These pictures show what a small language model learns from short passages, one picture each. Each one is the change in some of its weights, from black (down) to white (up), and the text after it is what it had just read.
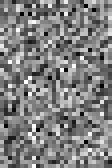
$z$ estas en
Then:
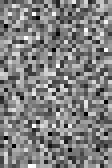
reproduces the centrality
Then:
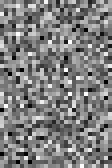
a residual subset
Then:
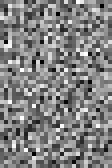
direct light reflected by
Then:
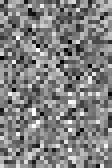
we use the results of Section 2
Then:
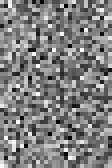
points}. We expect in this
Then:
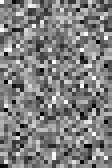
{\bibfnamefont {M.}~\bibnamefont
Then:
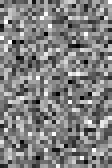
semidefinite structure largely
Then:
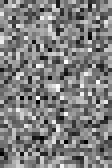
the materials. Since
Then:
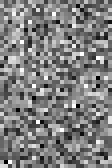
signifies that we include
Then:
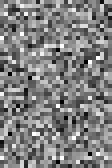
principal que
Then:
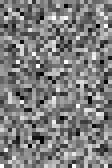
details. Just
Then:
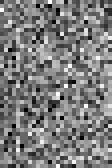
different exposure laser
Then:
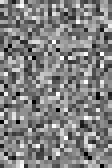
qualitatively from the
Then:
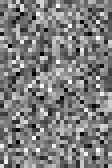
usual behaviour
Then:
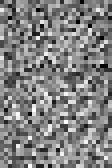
In this work inclusive
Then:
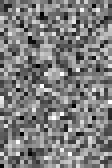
we can make use of the
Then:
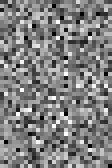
flexible and particularly
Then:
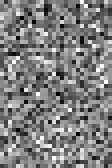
of cancer cells
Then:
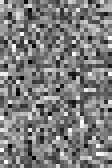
0$, are defined by formulas
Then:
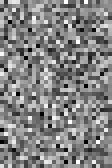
will see now that the linear
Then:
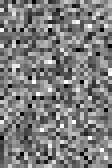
transverse heat currents
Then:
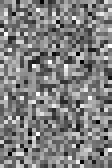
\lambda_5 \geq
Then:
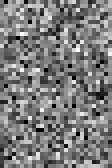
which the true solution is
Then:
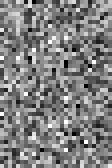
matrix $A$. Then the
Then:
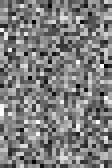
\sigma_W \Big[
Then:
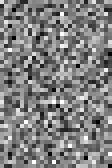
SCM (see \S
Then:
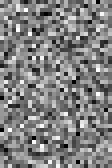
By it being symmetric we
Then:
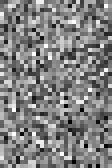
conservation of the corresponding
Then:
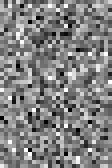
As long as they are both
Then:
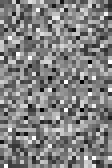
of the length-normalized
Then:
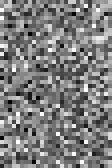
HLA curves are
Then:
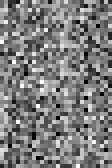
a (unique)
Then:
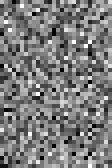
Simes' test
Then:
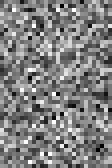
our model. That is
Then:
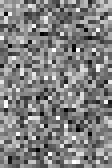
a representation is that among
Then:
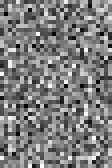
applied electric field
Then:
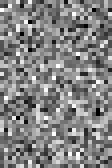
The absolute value of
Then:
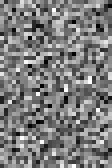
control problem. In the sequel
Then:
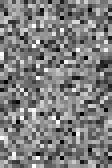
recent discussion on this
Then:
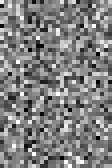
integer. We call an
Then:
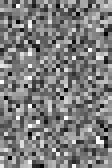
glasses. To
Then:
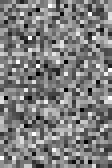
wavelength. Of
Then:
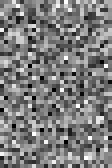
as a BS, edge
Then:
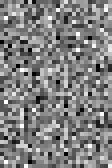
predicts qualitatively
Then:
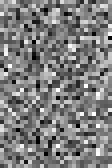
can also be a problem, not
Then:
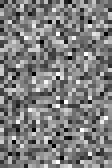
patchy extinction
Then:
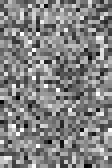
however, an other choice
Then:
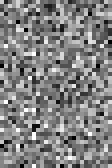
decay, as expected
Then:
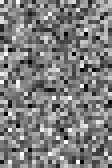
$D_{min}$ are the
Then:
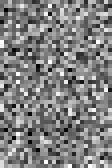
%% You may have to
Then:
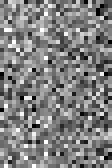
this way, after
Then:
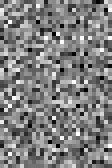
of 5 arcmin and
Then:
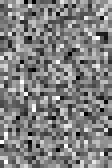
above by $C_0$,
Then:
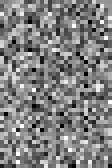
a rather simple form.
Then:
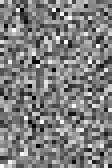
In each configuration, we
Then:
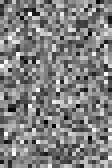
of elliptic curves
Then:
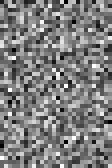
velocity dispersion
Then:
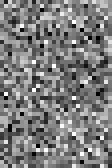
the APIs.
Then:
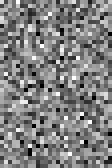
$R$-modules and
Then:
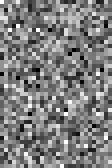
bosons, are very
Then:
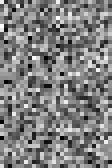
as, \begin{equation}
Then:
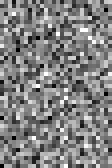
relatively bright star ($R
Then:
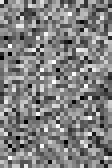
$\ell$th iteration
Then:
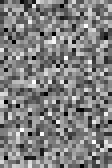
traced (slice
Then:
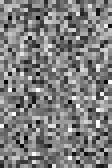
it is difficult
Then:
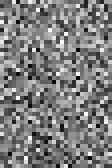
Enter and S.
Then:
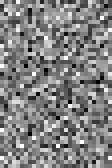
without loss of generality
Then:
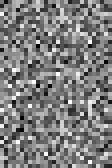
3, and appears to
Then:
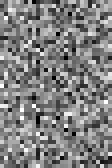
corresponds to $p$, it
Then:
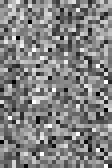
such that $g(e)
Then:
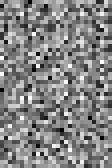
to hold in the more general
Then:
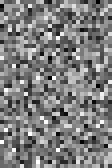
force is at least one
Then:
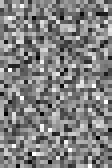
further improve the
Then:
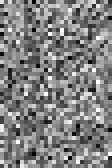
algebra} of $I$ is
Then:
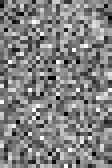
the Rouché theorem in
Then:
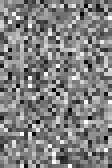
string is grown.
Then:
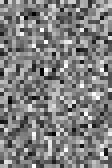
$\sigma^-$ probe
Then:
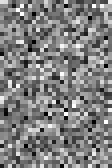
Broyden class of
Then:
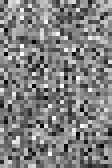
that $\psi$ preserves
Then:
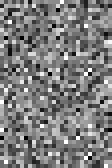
\in \Ls$, the
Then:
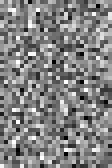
numerically approximating the
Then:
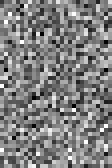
constructed in the manner
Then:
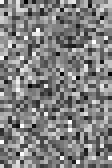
be viewed as a
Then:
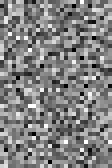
stable under reflection)
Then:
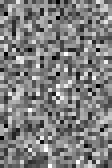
important special
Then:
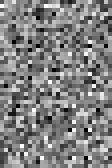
where the power flows
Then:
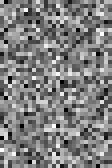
as nodes, and pairs
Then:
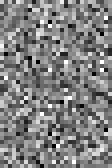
event of $\alpha$, and
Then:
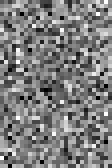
: \begin{eqnarray}
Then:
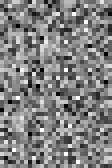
remark we discuss some
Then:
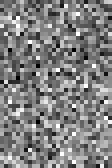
the split-step
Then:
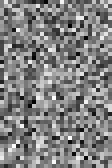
chiral redefinition of
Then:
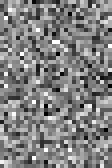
corresponds to the left and right
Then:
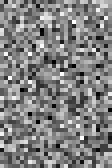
the correlator and is shown
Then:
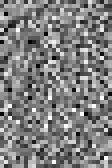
efficiency $1$
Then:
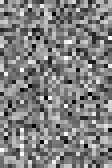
then $\exp a$ is
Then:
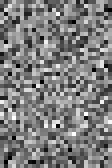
reduction from the FF to
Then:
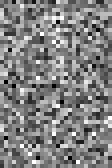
pattern of other species
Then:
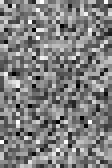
arising in analysis}
